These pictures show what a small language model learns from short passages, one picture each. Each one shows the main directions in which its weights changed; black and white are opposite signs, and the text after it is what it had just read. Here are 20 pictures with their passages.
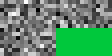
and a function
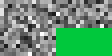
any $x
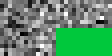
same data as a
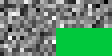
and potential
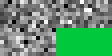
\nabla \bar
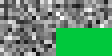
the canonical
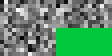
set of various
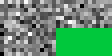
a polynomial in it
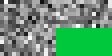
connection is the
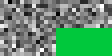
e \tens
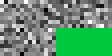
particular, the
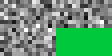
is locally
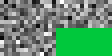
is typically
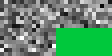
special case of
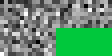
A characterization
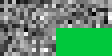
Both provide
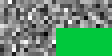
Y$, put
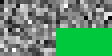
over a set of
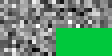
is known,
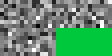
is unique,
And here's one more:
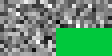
function $\omega$,
